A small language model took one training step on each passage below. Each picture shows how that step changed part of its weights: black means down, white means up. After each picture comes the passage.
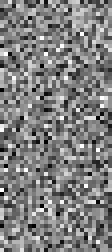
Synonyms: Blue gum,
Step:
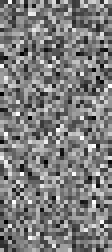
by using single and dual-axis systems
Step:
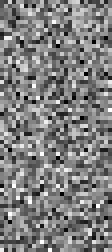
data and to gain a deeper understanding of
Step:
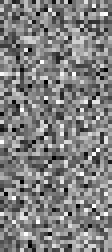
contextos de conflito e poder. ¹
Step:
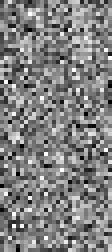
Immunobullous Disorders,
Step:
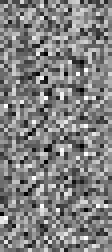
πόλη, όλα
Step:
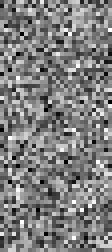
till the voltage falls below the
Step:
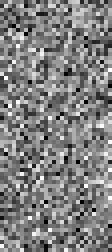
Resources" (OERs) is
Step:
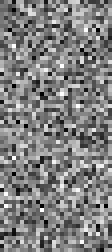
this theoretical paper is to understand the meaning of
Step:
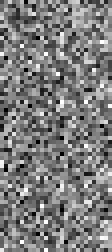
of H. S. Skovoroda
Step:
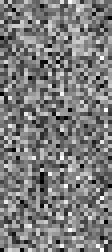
Kepustakaan dengan cara
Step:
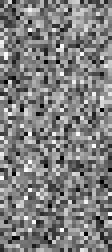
chemical shift of various protons on
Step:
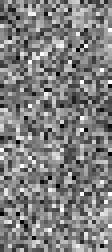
anonymization procedures? (R12)
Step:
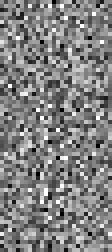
Sunum Kavak Odunu
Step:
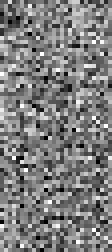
os processos de mediação são fundamentais para os
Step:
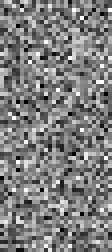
and documentation 2.1.1 Will data
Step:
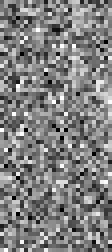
contextual. ¹ Prompted on May
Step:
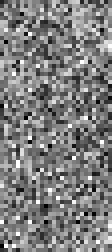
маҳсулотларни етиштириш
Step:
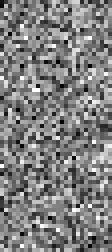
смертности и уровня
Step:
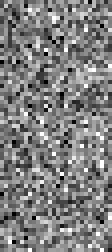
etishda muhim rol o'ynaydi. Shu
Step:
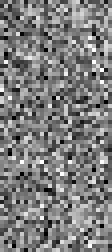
ikki aylana orasida ΔS asosli
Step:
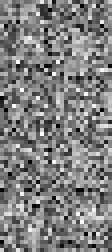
mustaqillikni qo'lga
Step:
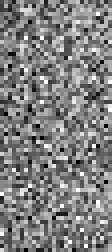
u obligaciones que están siendo
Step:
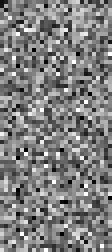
га тенг бўлган бўлса арпада
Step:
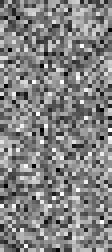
advice and focus on low-cost but
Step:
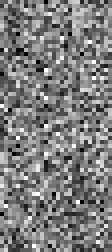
properties are obtained for the following studies. In contrast
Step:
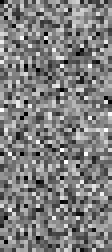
ва бу илмининг ривожига қилган хизматлари
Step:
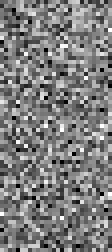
medicine students ($M = 43$;
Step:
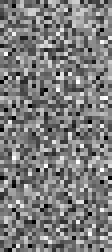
Ilmu Hukum, Humaniora,
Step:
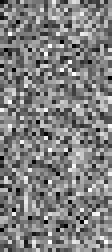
углём. Объектом
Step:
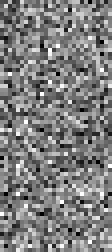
shakllantirish talablari tufayli professional
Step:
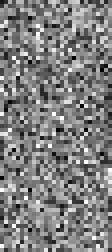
and Its Relevance in Contemporary
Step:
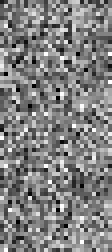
політики. Зокрема,
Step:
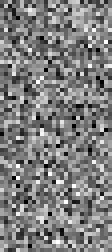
genellikle amfitiyatrolar,
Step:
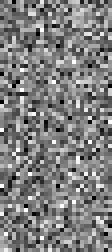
the dataset by discussing the *type* of
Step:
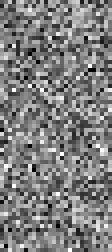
tickets of their kinsmen. As the
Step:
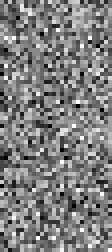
makna yang demokratis bagi
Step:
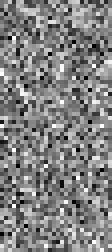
Die Kantone Aargau,
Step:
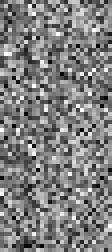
al. SARS-CoV-2
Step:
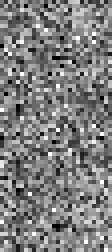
% Чайно-гібридні
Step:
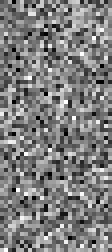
the data is explained. 7.4
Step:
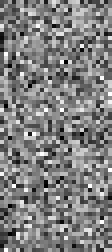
towards promoting sustainable implementation of
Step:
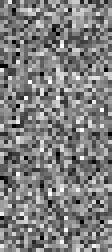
reaktogenligi haqida ishonchli
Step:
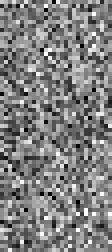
zu entsprechend hohen Gaben
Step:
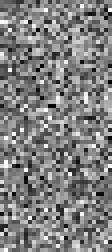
length, and distance between handles. Research
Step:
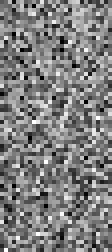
the client's directory [see Fig.
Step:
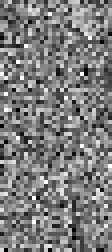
part of the library system. Kumar
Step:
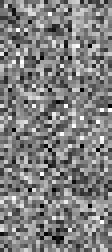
exhaustivo que describa las
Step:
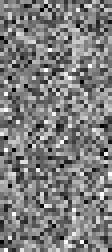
Area of White Paper data analysis,
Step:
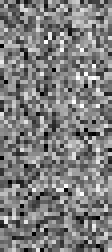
yozma va boshqa usulda beriladigan
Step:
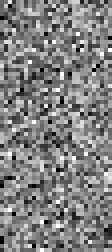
speakers' contributions and notating
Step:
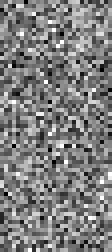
Ajiniyoz nomidagi Nukus davlat
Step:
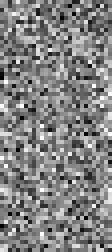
Drafting, and Critical Revision
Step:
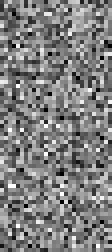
class of algorithms used to infer new data. In
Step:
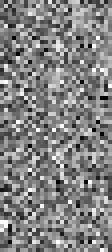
zu entwickelnden!) System zu
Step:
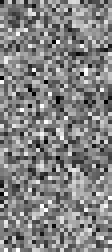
of many geologic processes. This last
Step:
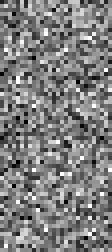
чиқади. Чунки бундай
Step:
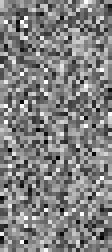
5. Ismatova S. N. Research of
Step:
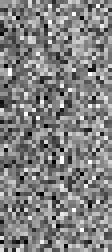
orientações legais de cada
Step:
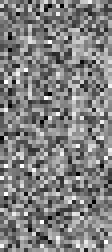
well-known technology. There are two
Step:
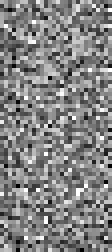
a wide range of actions relative to the
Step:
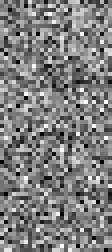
one uzasadnić.
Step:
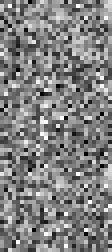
of Lotus Notes databases,
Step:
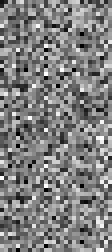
and from 0.47 to 0.62, respectively,
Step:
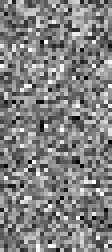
Ducks are highly potential to be developed as a
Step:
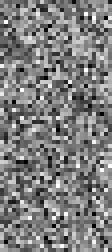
sürgün boyunda azalma;
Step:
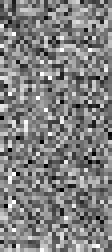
mashqalalar, atap
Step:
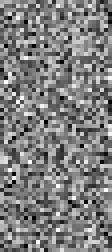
*Agrofor. Syst.*
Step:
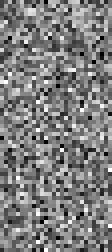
te verkrijgen is. In tijden
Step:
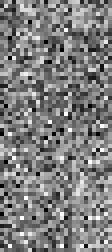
su finalidad es producir un estado de
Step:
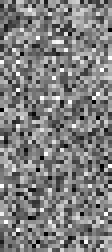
torque and smooth speed control of the
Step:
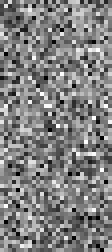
mazmuni ustida ishlashni
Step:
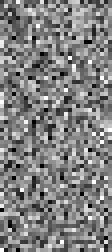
perempuan yang mencintai
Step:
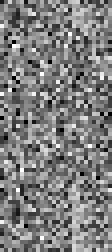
of Go-Dugdha and
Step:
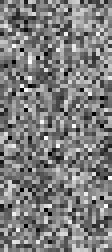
of Alkaloids, Steroids,
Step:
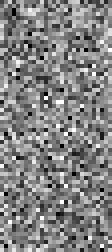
autopilot via the ROS
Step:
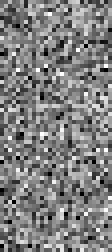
significantly impacts learning outcomes (Beta
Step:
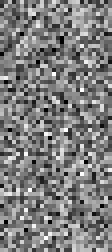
at the end of the article. Keywords
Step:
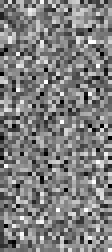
be analyzed for abrupt changes and these
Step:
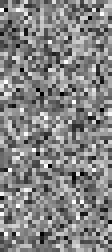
them is N) in the topology optimization design
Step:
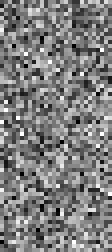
material but the fibers are bent with a
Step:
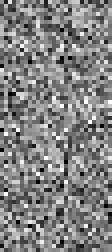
kabi komponentlarni o'z ichiga
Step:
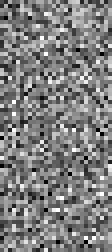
were 20 elementary education teachers. Elliott used a
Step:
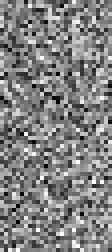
highlighted a slowest reduction of the
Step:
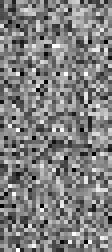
métodos para se dinamizar
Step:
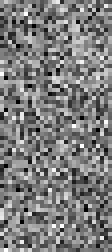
dao. Tiene un tesoro que
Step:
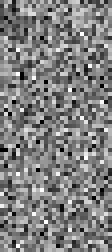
humedad y luminosidad;
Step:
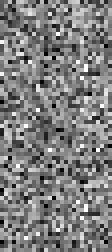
gaps cannot be fixed directly through
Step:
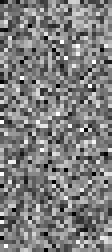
обнаружения структурных
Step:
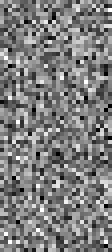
werden drastische Folgen nach
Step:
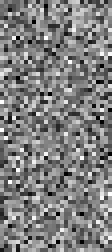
188.9 - Peroxide value
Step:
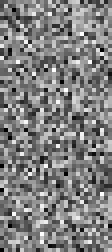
demand Reactive protocols) -
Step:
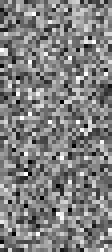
A discente relatou as dificuldades que
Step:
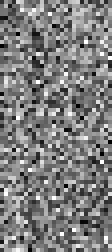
general responses were coded and it is through these
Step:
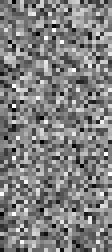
the judges are morally responsible to
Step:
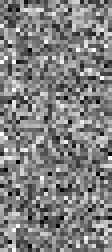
xususan, raqamli madaniyat va onlayn
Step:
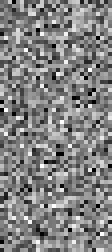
the methane emission process. The presented
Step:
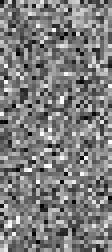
on Fig. 2(a), the surface of
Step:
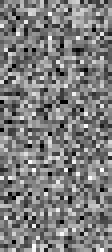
implemented, while the linear position sensing
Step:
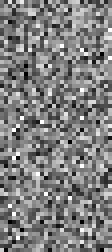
is due to non-enveloping, better
